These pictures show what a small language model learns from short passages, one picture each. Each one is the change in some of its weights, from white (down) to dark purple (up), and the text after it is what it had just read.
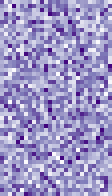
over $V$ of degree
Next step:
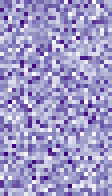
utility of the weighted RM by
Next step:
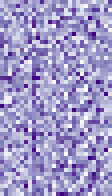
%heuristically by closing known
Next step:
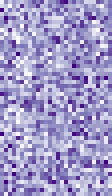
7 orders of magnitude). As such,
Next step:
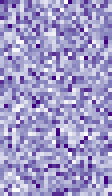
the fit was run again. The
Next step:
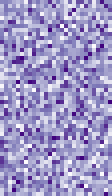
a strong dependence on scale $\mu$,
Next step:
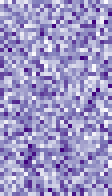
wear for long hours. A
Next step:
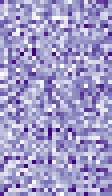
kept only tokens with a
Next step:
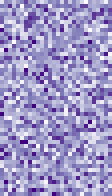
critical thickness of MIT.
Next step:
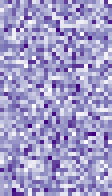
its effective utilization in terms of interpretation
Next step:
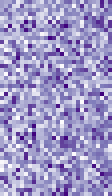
Dept. Sistemas
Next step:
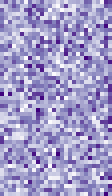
that would have obtained had the noise and the
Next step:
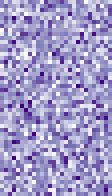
case, excitations are gapless
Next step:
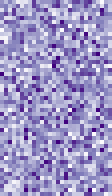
third factor $S = (\beta -
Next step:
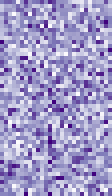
detection power. Meanwhile, since
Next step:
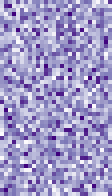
the same vacuum manifold, as a
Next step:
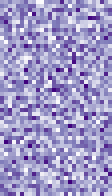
as per network design, this initial power can
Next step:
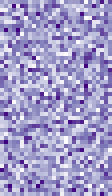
that optical observations do not probe that
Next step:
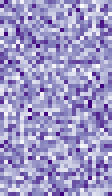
phase. Therefore, \(0 \le
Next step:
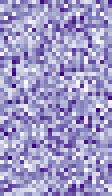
breaking the degeneracies
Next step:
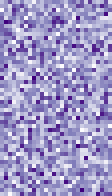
that contain words $p^{\prime}$
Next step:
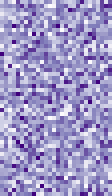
\end{figure} The amplitude and charge
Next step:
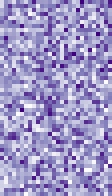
``the'' parametrization), since
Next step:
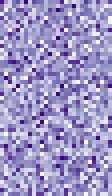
in SiGe-2
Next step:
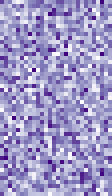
of a second rank covariant
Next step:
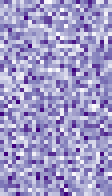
to investigate the early stage of
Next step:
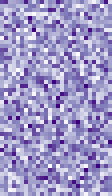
is {\em not} anomalous,
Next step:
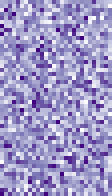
classical ground state is a good approximation of the
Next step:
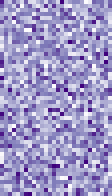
for a range of luminosities. The
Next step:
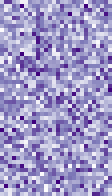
can be expressed as \begin{equation}
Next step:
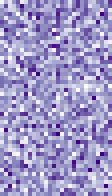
\epsilon^{ab} \left(
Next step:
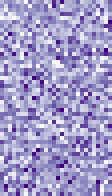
extended leads. As illustrated in Fig.
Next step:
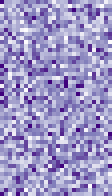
H$\alpha$ emission. Thus, we
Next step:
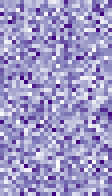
pulsations from the ultra
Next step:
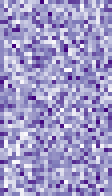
considered, and the results are shown in
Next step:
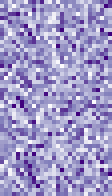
\bibitem[Kronberg et
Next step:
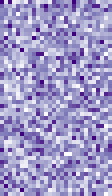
usual deep neural networks, and the
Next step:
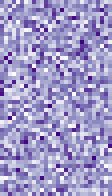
without the delegate having to
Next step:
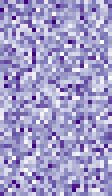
corresponding to a change in rotational quantum number
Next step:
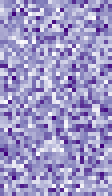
size (normally 10um level)
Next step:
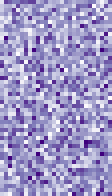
and $X_{1}$ oscillates around
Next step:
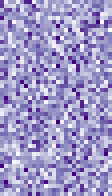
NRL is supported by the
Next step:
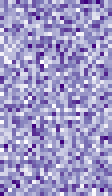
d$ in contrast to the standard case
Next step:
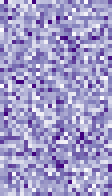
future colliders. We
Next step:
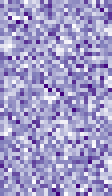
various components, it is difficult to reproduce
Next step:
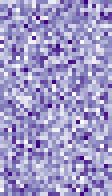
which depend on the interacting scale in a
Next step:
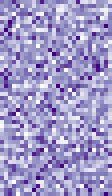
probability. Our approach includes a prior with
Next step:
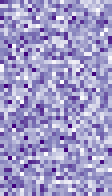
an approach capable of identifying both new
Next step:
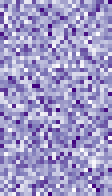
submillimeter wavelengths. It
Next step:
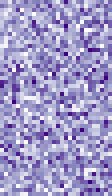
above the Atacama; however,
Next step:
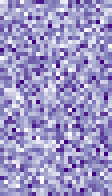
the ILT measurement immediately before
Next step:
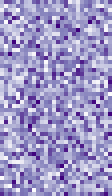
provided. \subsection{Output
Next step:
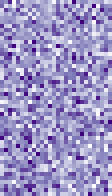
a single vertex. In each
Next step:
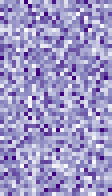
rely on cloud or edge computing
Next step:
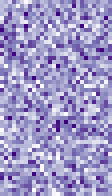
throat as a marginally
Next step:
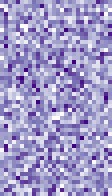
the system has a nonvanishing angular
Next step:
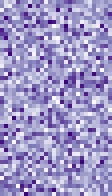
simulation, $64$ copies of
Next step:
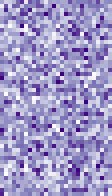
seen in the $g$, $r$
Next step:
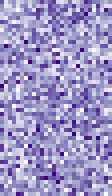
and more. Particularly, code
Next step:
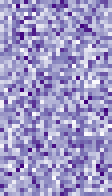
compatibility with the $XY$
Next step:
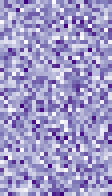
4\,Gyr. It is an
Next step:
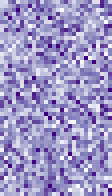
divide it into five folds
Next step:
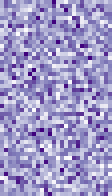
studies in a low aspect ratio channel
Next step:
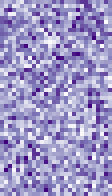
four dimensional theories it was initially
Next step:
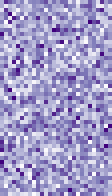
optimized routes for the same
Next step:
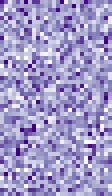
the case of nano-scale
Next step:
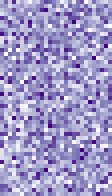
of the top layer, and the white
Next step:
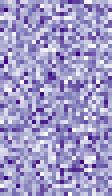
in multivalent solutions but failed
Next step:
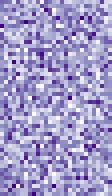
by many of the proposed sensor network
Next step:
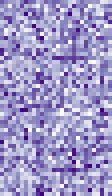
particularly in the context of waste heat
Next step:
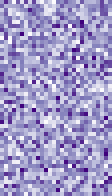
the direction for the heat flow} We now
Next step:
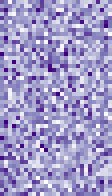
is more than 50% smaller than that of
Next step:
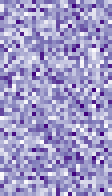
to be considered. In order to avoid this
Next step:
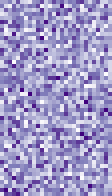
in momentum space, in analogy with its
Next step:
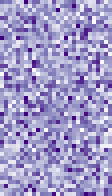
mm-sized grains,
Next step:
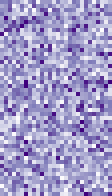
maintain precise charge reconstruction,
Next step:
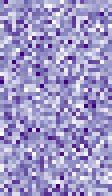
register a pulse height
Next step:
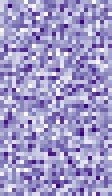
spectra of $\Psi({\bf x},
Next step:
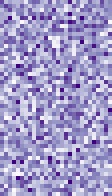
instrumentation: detectors,
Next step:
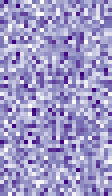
120 post-contrast
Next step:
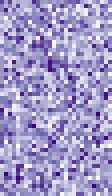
mixture model, the results of
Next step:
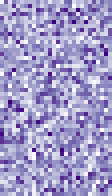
managers' confidence as they
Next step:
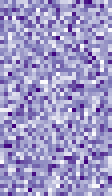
$h_{ij}$ is a maximally
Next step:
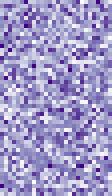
in Fig.~1. Some comments
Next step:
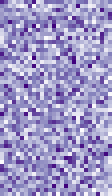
be a two-dimensional conformal field theory
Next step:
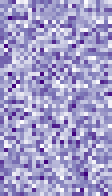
worldview in which everything, including
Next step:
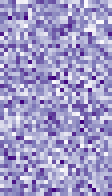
errors, respectively, covering the relevant
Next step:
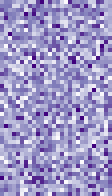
be separate into the reflected beam and
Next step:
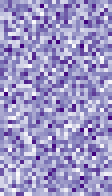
vertical and horizontal variables, known as
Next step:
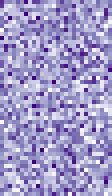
the use of sub-chains or
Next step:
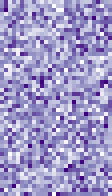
represents the energy centered 10~ms before
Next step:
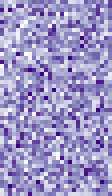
result, $R_1$ and
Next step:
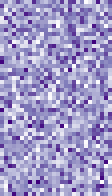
user rephrase the question and
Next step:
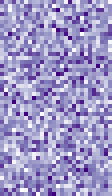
The parameter $\gamma$ is known as the
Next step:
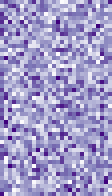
resources have been provided by the
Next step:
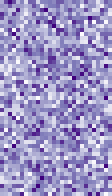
Explicitly, in our model the total
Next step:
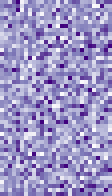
radii ($\frac{6G
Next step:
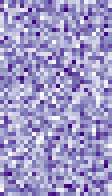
defined by a non linear transition rate, with
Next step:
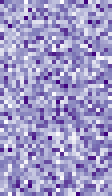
| | Synthesize characteristics and
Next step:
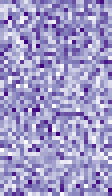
recover the correct limit). If we like
